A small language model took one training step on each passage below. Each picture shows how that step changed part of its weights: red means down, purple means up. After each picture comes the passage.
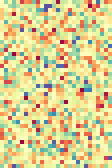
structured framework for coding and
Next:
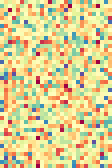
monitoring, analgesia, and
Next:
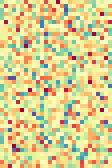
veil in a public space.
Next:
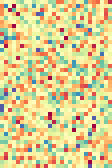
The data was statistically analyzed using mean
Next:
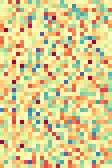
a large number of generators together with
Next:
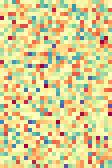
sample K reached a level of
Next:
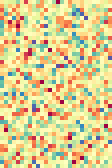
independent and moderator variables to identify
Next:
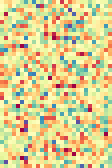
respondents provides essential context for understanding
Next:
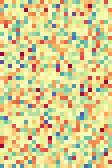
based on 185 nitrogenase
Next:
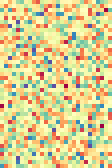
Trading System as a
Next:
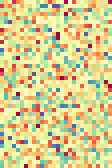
shows two voltammetric responses,
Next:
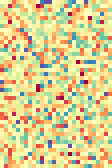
BS-Regulator that then
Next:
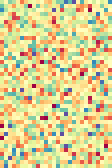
to address the threat of
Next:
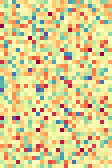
of one strategy over the other, based
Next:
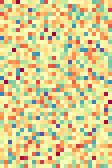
Youndt, M A.
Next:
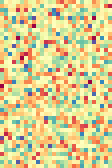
evansi* in Guinea
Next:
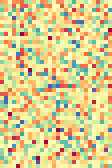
the human eye and specific devices
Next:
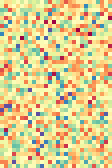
-E Chafi,
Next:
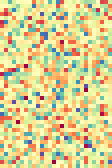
comprehension, sense-making,
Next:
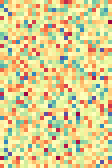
Genetic alterations that occur
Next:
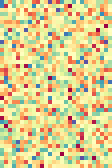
0 No No Satisfactory No
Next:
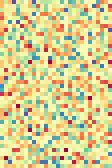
programming method for obtain the finest
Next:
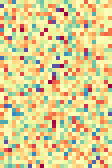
which will be very useful for later
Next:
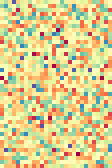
that studies the sound side of
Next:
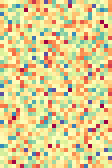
[1]. This fact motivated authors
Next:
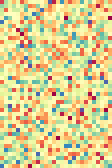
Firstly, the efficacy
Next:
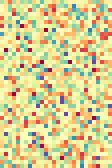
because of their consequences for
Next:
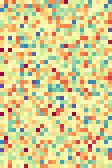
own feelings while talking about
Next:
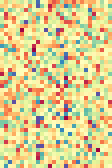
reference variant saw only a
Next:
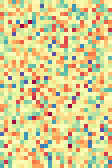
with the confusion of how to
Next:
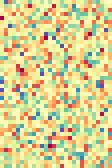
be overcome by growing them in a
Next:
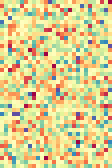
: Investigation R :
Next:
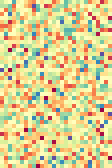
endometriosis, pouch of
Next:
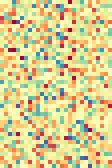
perspective. The rest of this work
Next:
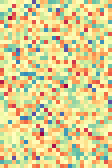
of monsoon. Fig
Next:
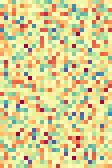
and was limited to a single
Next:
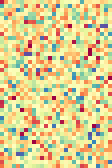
understanding by generative pre-training
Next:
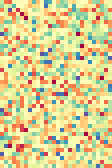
systemic barriers—including
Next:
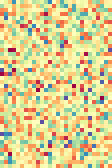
and advancing a direction of impact.
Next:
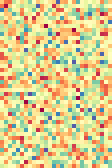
Butler, S., &
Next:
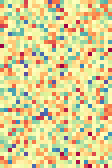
towards a safer European Union
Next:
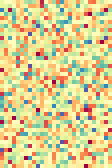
Schmidt number
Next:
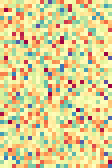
bromide and in some cases
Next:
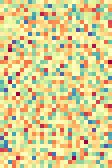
goodness fit of the model that
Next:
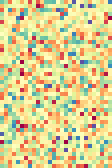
also my data is analytical so I
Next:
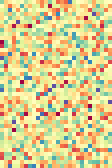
but a lack of similar effort when
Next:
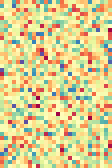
testbed like GENI,
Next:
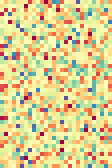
one Arjie from Sri
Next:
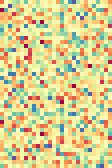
improved on potential distributional effects and
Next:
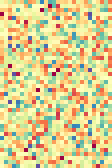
DRRM offices,
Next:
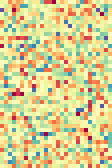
relation between the two curves. A
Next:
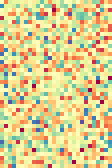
bacteria count and isolation of
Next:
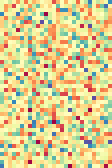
The proper substitution of boundary
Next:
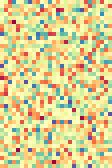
zero. In our case, the
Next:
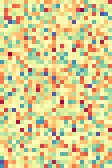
the last 3 years in Indonesia needs
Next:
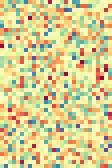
specific body characteristics, we cast a
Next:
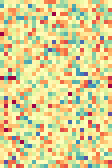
Nigeria. *International Journal of
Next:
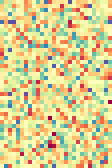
the final evaluation of this task. The
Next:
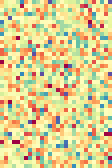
Investigation R : Resources
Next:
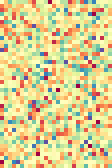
pour l'Observation de
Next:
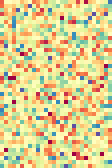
and 1.57 at the median
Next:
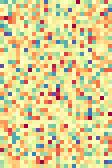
^b ToxinPred
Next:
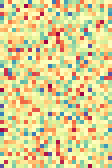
(stems and leaves) of
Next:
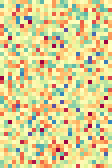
from vesicles with
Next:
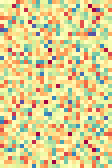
no one but themselves to
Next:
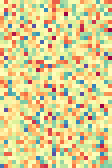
has not yet been implemented in the
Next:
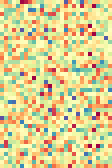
↳ Is the text silent on
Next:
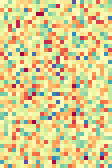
and individual perception of market traders
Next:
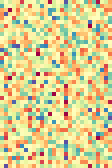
analgesics, carbon monoxide
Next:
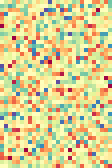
Groups III), which
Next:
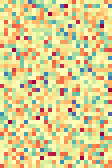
back, catch its breath and
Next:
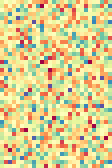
Foundation of China
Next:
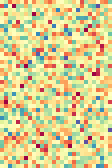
1$ and such that:
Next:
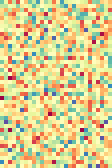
both the cases in our study.
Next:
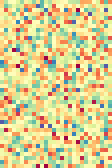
three, Percy,
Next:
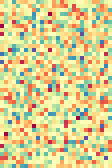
of this paper and focussed on the
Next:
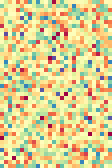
the clinical appearance of the
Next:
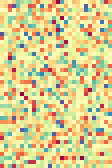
as well as sending them to the
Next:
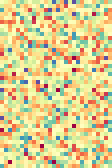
the 32.7th h and
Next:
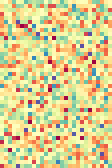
for both, but the dates of
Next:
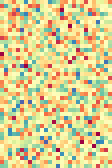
An optical follow-up is also
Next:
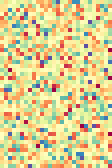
level. Based on a qualitative
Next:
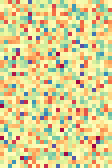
hence it is mainly concentrated within
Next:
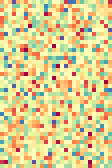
theory predicts that a more general
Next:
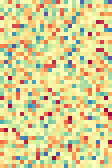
temperature influence and enzyme
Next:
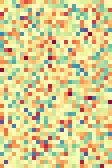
University of Medical Sciences,
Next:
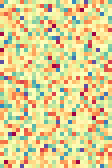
phenomena in uniformly
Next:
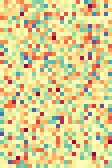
fatigue loadings strongly
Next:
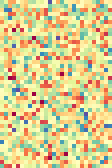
different natural languages. This
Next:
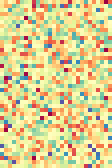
dissemination and open science activities.
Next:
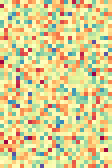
KrF laser, a
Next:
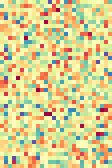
and antiosteoporosis
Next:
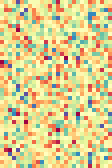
GUIDELINES FOR
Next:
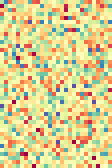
implemented as an electronic circuit using
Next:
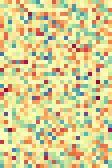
the lack of documented winning
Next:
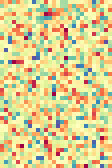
codes, as well as
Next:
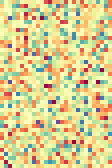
corresponding natural variability. - The
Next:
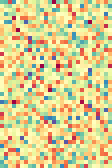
MDA content in maize
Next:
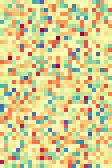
by using a recently proposed version
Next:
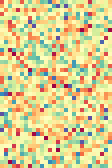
the smart helmet with a positive response
